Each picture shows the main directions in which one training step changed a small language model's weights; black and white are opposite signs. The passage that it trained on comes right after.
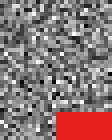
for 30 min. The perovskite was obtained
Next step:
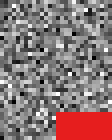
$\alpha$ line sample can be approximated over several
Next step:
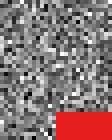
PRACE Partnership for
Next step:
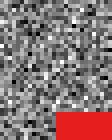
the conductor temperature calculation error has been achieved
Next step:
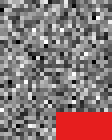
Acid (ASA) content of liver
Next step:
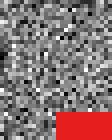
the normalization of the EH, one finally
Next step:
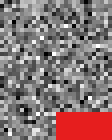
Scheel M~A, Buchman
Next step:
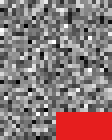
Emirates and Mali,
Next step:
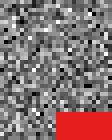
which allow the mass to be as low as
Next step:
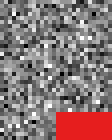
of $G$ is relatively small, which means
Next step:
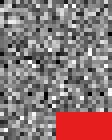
- **Adaptation Problems and Solution
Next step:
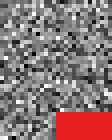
limited assistance from generative AI tools, used
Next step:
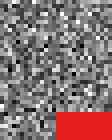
<0.001 3 Interpretation:
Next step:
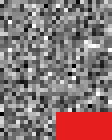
shoes brand. In this context two
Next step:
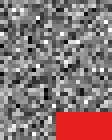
get new information only via interaction. Closed systems follow
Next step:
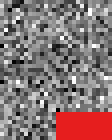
D and Takhtajan L A
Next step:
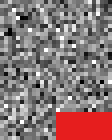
4 – Mortgage lending rates by terms
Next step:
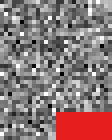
Quantum Error Correction for
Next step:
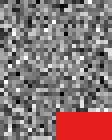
and Ca-free pyroxene
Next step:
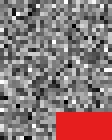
of isoabsorptive point at
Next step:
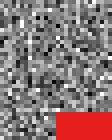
people became skeptical about the actual
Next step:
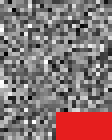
way into journals, books, and
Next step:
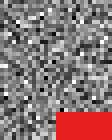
area and circularity confirm that the DL
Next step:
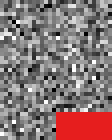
results to be much superior to that of the
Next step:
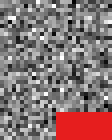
insertion of damping allows it to significantly
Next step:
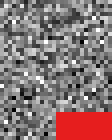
To also confirm stationarity, the variables
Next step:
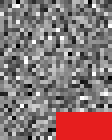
c c c c} \hline\hline
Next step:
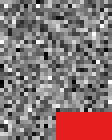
we saw in the April 16
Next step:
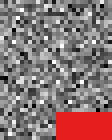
increase as the thickness $x$ of the top
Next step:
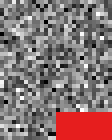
pomegranate juice, including
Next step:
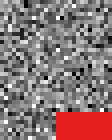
\cite{polarization analysis} is applied in
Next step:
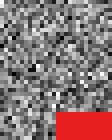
by improving water retention and nutrient
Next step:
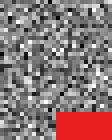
data analyses utilizing these generators, and
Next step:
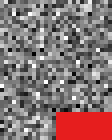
of Indonesia Economic Development
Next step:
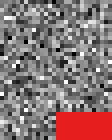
velocity. Fig.8. Effect of
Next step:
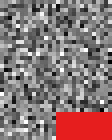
TOPSIM – Business Simulations |
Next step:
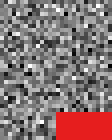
of the most important requirements for a DC
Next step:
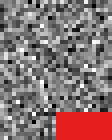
service/discussion forum 4
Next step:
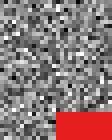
to FM Tau's. The only
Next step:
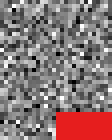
EXISTENCE OF A
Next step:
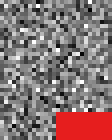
we consider the definition: \textit{x is the
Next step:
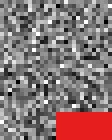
learning over time for high-income countries This curve
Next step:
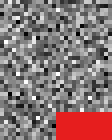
0 \end{array} \right) ,
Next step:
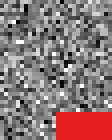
authors compared the performance of RIS-assisted systems
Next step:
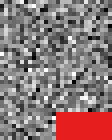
proliferation of cells [1].
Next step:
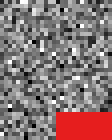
K)\Big\} < \delta$ for any
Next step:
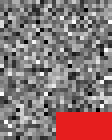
be proposed by the 15th Finance Commission
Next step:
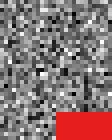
electron jet (in contrast to the proton
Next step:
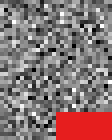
Process The manual annotation process was
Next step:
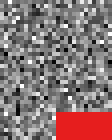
87 of the respondents strongly agree and 142
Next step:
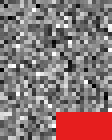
is particularly true in the embedded software domain,
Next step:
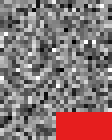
along the organ of Corti. Results:
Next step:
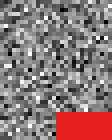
detector setup. Reader-facing
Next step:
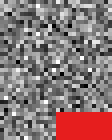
(caraway, dill,
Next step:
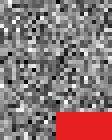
SLS, SLM, LCD),
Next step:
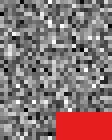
damped vibrations of viscoelastic
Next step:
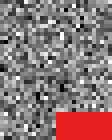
process of understanding investment returns in the
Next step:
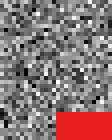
fields, ALPs can induce both
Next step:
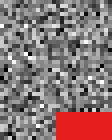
observed the formation of new TiO bands in
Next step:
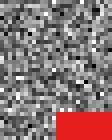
only during installation but also in case of
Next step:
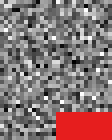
and therefore the periodic potential has a drastic impact
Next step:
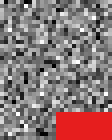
other theoretical frameworks (such as a linear
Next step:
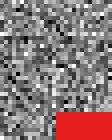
location 2 RESULTS AND
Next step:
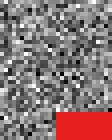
and SuprimeCam mosaic
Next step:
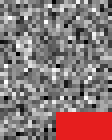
again illustrates some of the pitfalls
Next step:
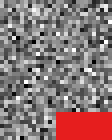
no transitions, (b-c) one first
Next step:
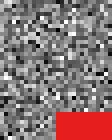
SPWs, $\rho(z)$ can
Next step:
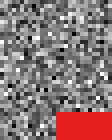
the $\Delta P_{\text{equiv}}$ of
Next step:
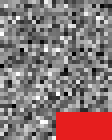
used the transfer characteristics (i.e., the initial
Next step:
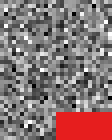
mechanical forces of labour aid in the
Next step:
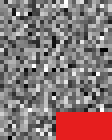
of the diabetic neuropathy.
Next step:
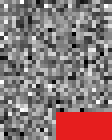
they were free to withdraw from the study at any
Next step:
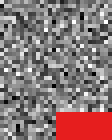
here is to compare ratings obtained for the
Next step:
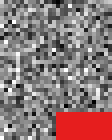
by all tested AERs. In contrast to
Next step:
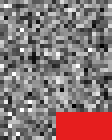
and funding in the area Proneness for
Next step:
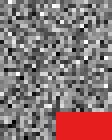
of 10 × 10 centimeters
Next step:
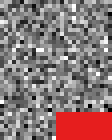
the separateness of sunspot groups
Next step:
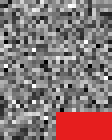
Mehra, Ateeq Ur
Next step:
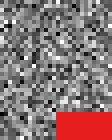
an arc on a flat surface, to
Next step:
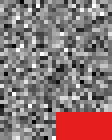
Dermoid Tumour In North India
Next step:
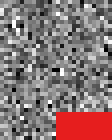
Alisa Krumm ✉
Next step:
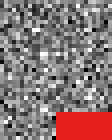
no significant variation during the different courses of
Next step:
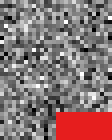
demonstrated that the AIRS-RSMA
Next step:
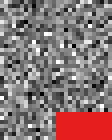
the thermally broadened shape function
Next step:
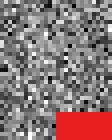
to formulation of gravity in terms of the real
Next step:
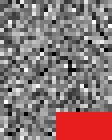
cleaned and unprocessed
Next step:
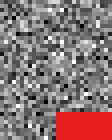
basic condition (\ref{wsym}) of
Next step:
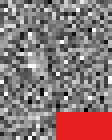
regional scheme for the Sagres region. The
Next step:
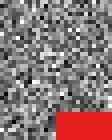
Poaching and habitat damage
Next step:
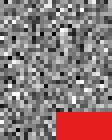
to 23 stress which is high moderate and
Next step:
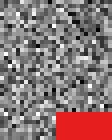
points corresponding to instantons and abelian
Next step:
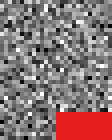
mites in treated bee colonies.
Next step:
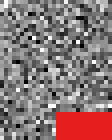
inadvertently impact society's wider
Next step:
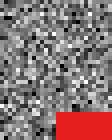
performance difference is due to the linearity of the equations
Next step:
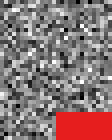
and being mobile in an independent way.²
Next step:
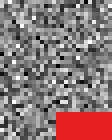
ones. The age $T$ and metallicity
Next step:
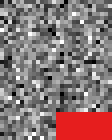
in part by the the Florida State
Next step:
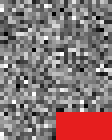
magmas associated with intra-plate
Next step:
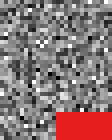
for the conservation/restoration of the
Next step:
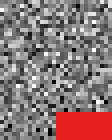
have also revived debates concerning
